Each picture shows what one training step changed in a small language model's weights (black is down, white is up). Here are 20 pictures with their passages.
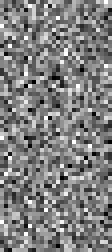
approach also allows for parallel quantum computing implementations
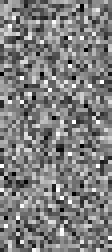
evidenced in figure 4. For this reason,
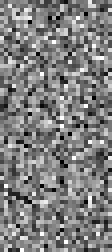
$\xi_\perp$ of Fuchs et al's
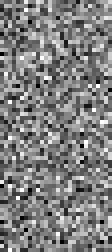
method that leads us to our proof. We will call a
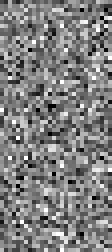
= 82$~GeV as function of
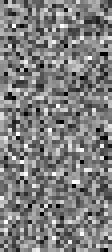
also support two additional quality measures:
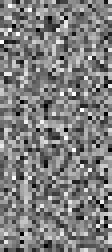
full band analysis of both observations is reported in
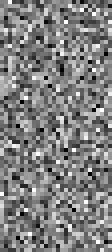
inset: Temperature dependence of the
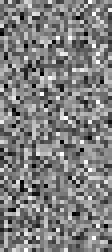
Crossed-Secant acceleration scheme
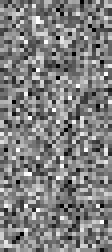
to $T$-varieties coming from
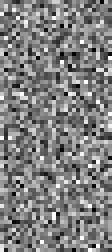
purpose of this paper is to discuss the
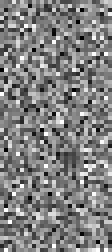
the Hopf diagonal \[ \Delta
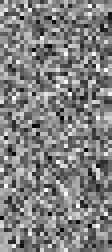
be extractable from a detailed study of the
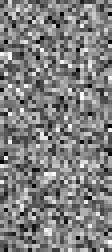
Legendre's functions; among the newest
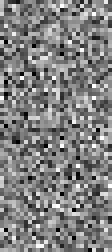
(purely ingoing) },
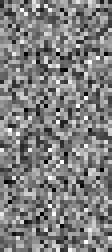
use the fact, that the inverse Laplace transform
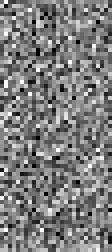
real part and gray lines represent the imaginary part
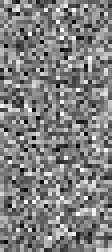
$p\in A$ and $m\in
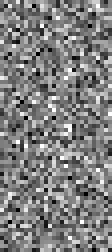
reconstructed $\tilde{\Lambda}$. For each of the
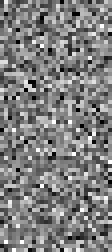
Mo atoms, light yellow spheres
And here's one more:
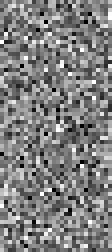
offset is used in a feedback loop to limit
